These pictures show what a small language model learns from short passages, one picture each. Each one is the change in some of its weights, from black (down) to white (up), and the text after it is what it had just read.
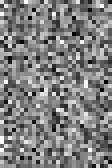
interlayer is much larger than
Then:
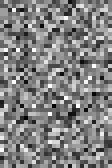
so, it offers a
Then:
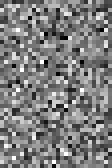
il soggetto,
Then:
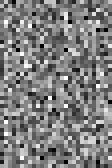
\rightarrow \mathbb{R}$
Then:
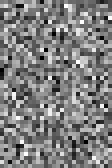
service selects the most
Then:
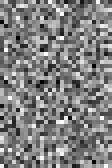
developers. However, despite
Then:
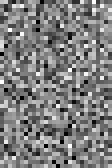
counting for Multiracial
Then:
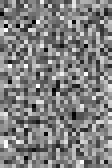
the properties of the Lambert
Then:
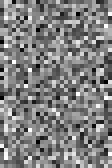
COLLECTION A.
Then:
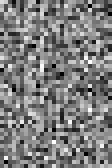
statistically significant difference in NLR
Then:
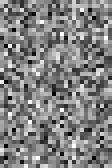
to find the optimal results with a
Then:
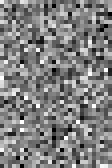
in mild stretched
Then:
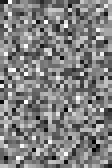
“transparência e
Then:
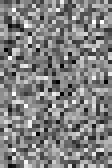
care le asigura
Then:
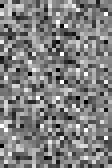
дона бегона
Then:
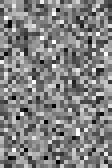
X Plan works in specific
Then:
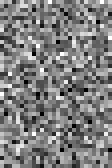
network model are critical (which is to
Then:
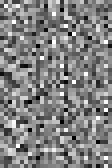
uchun esa oliy
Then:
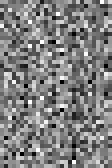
line shows the predictions of the
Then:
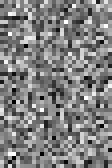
samples between each endpoints for each
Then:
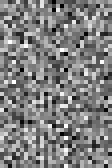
feedback shows the currently selected note
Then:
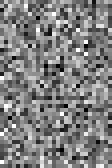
factor $R_{\ell }$
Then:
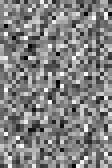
the LHC. UPCs
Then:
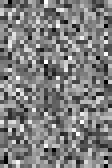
typical gravitational potential of
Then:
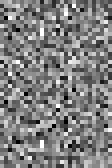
small schools in convenient
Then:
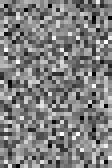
pieces of empirical
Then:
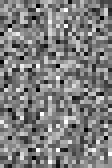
ні ў чым не
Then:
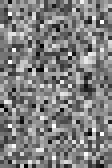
- Warm touch -
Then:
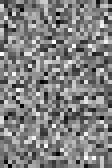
emitters, $N$. The
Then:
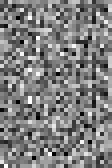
from collinear to non-collinear
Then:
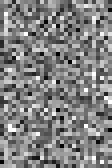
J.~L. Visher,
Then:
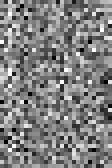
thus we do not consider this period
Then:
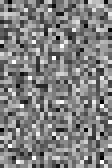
Lof - fikr
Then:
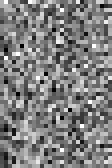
the code, the total energy was
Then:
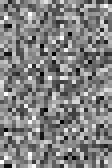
= 2) as depicted in
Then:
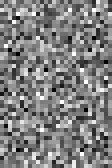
neon laser beam is directed
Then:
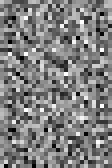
study indirect factors
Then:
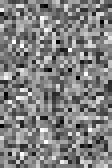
coset element $\Omega$ which is
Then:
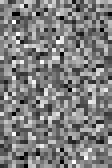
6. O‘zbekiston
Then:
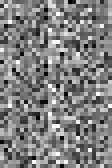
лёгком и
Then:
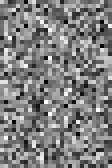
acerca da inserção da
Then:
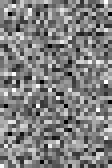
va deduktiya,
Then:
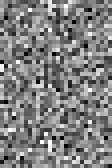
challenging task, where
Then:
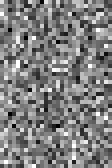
confrontation of the square
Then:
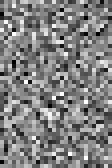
ohangiga xalaqit
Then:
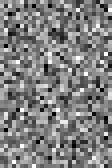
strengthen the muscles through
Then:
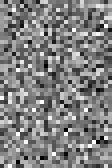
katta ahamiyatga
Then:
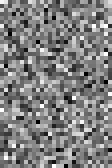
multiple characteristics of AALF
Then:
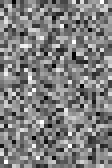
0.3$, where the overall
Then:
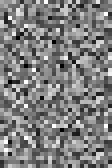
abertura esta
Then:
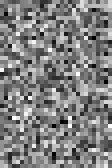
mayoritario. Aquí
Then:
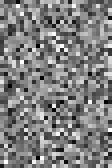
va loyihalar
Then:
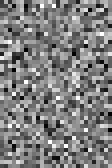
implications for possible flavour
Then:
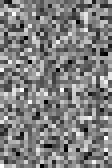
will reduce the persistent global
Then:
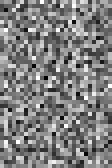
the direction of the ring can be
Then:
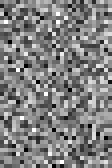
tears. However,
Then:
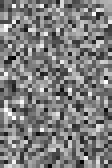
the Academy of Sciences of
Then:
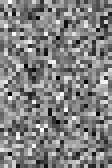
células não
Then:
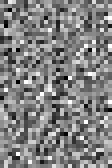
$t$, the Planning
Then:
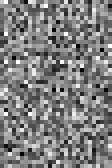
the circuit layout.
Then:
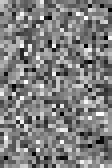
village situated in an
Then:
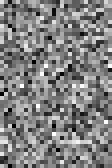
that our island approach can be used
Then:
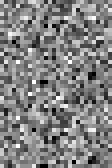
Fig. 2, where the changes of
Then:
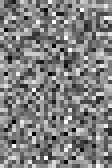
acid, methyl
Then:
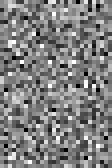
Nola terapide kime
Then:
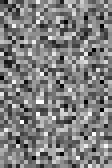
access to commanders and personnel
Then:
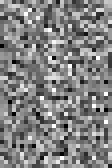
was chosen because it has a
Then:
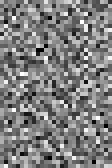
para el surgimiento de la
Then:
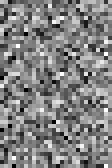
tizimi, sanoat
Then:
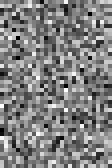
lower surface tension, the mixed
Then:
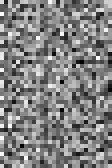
have to show that there is a solution
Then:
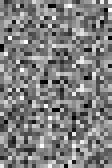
wider, with the most
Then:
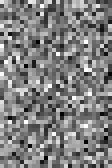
by the LAT team (see
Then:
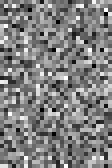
For every season,
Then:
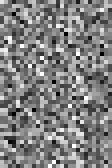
of the time-evolution experience
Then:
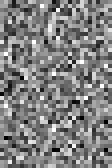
so that the effective coupling of the ground
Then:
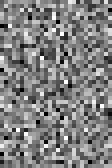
GeV, one notices that four
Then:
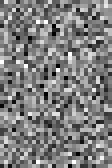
its dual, the classical
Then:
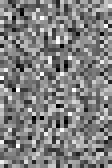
peak-peak or more at
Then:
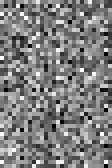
maximum strain component for each of three
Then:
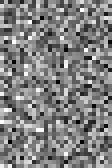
reagent used to prepare
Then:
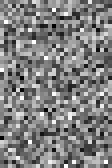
ones, and give an
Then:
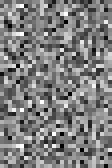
mental health and marital
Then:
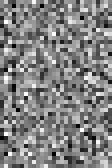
\begin{equation} {\cal
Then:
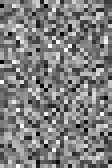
به تحلیل
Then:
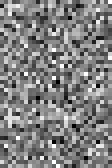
порівнянні до
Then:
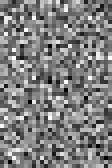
qadriyatlar va
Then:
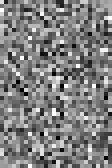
(fluctuation level) with
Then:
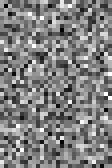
suppressed. Consequently,
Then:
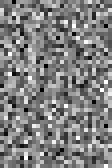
black hole X-ray
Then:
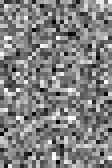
budjet hisobi
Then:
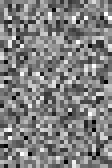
of $\alpha_s$ held
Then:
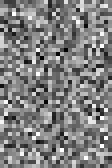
excellent dispersion
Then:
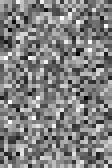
the bi-spinors
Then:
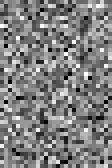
au un stagiul mic de
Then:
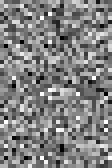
foi projetada para
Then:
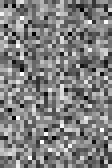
serve particular purposes, for
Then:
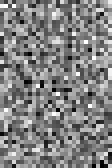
Einstein Algebras,
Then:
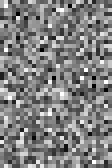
and despite these diverse
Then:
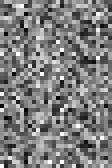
primary aims of a research which
